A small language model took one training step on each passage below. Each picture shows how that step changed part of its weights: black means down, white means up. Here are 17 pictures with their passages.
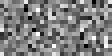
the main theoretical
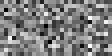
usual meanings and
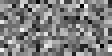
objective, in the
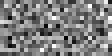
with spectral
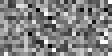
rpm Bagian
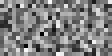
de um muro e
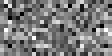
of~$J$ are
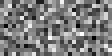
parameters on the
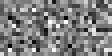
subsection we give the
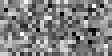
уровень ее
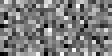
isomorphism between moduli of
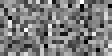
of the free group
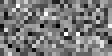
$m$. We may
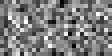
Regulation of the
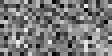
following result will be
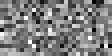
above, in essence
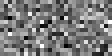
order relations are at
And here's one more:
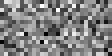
section 4. \vskip
